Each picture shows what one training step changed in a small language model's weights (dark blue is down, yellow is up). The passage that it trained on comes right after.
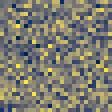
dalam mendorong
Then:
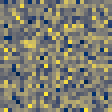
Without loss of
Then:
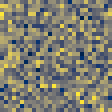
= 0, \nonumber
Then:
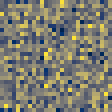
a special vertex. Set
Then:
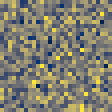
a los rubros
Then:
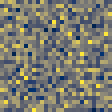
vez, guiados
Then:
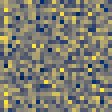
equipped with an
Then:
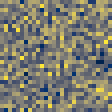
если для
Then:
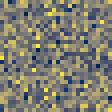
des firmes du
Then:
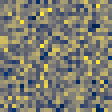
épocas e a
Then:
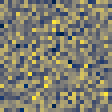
la publicación de
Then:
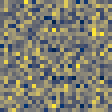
of the theorem. The
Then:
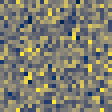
the above relation implies that
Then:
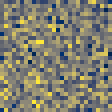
minimal position, it is
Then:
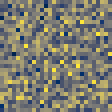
a resistência
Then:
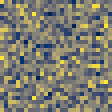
as $n$-dimensional
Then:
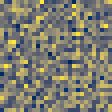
de louage
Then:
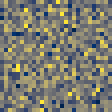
that if $P$
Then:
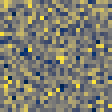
case and singular one.
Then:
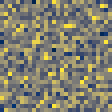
sentido de selecionar
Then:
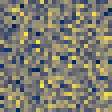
-ГТП та
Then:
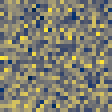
Catalan numbers
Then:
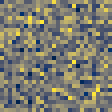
\exp \Big(
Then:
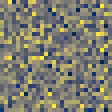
dichas obras
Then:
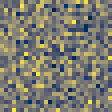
is beta function which
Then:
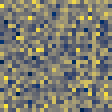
\ne \lambda
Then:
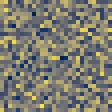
of common properties.
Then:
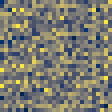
admissible} We say
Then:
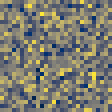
S. R. The
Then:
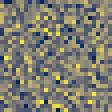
FP is supported by
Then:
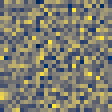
milieu de
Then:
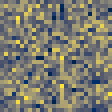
переваг перед
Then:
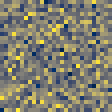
normal, karena
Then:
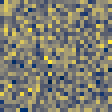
models are often too
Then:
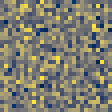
manifold has nontrivial
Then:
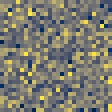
the left-hand sides
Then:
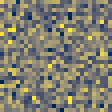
qilingan materiallar
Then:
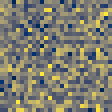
rischi e le
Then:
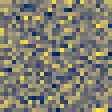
the supplement,
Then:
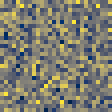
boundary is formed by
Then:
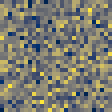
costar ponerse
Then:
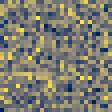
& Energy efficient
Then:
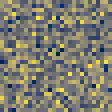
años, en
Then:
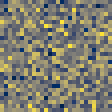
Federal Rural da
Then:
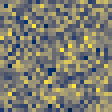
maqbul natijalar
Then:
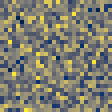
taraflaridan yana
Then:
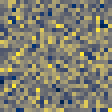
jarayon bo’lib,
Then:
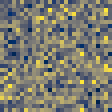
kan reeds worden
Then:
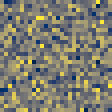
graphs was resolved in
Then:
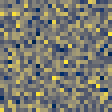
estos temas
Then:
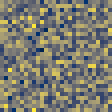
an isomorphism of ring
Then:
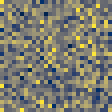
jang san'ati
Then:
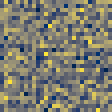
à direita o
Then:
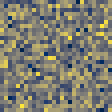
the very basics of
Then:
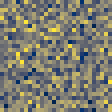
attention during last
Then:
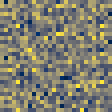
It is easy to check
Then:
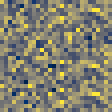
$v$ and
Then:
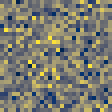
manifesta quando,
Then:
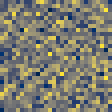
between language and culture
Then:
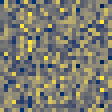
this section is to establish
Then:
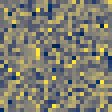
en ligne*
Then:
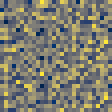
hyperbolic structure with totally
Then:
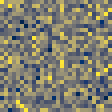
людей та
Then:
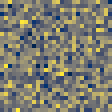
symmetry -- such as the
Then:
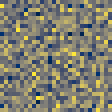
том, что у
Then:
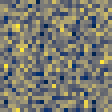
Robótica y
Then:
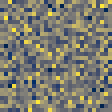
haydasang kuz
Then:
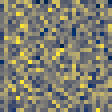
curvature, and that the
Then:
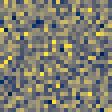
method to the gene
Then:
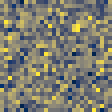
of strictly higher order than
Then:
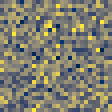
von Mandach,
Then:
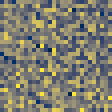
quadro comunicativo.
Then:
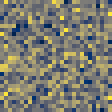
origin as center, inner
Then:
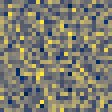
Vegetal y
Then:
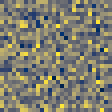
funcionamento na
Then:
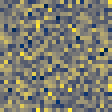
number of sequential
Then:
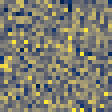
are looping over the
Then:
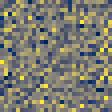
thèse il y
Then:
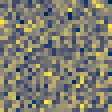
the inclusion of the
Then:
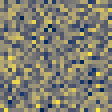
и вызывают
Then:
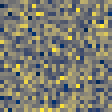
the same size, since
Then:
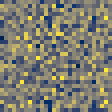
El desarrollo de la
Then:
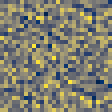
модули) по
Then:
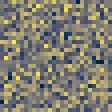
have two cubic
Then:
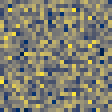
haviam sido
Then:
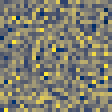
simple zeros on the
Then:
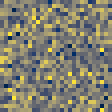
faoliyatini takomillashtirish
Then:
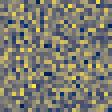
For the top boundary condition
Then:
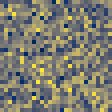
of Physics and
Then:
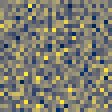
ramify in
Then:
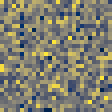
carecendo de um
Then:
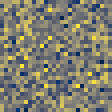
and using the straightforward
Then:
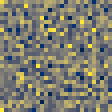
sari intilish
